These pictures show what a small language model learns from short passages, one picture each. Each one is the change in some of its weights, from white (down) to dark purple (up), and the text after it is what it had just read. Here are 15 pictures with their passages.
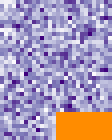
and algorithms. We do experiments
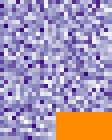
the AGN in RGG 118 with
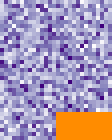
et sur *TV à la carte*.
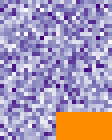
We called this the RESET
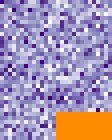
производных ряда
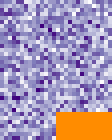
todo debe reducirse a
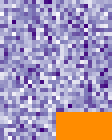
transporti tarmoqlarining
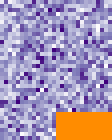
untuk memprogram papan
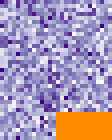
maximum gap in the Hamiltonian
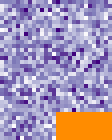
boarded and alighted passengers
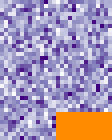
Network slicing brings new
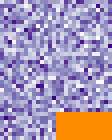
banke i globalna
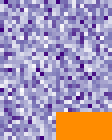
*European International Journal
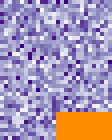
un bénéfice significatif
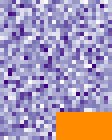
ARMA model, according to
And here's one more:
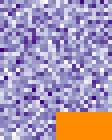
(2009), Doing Business
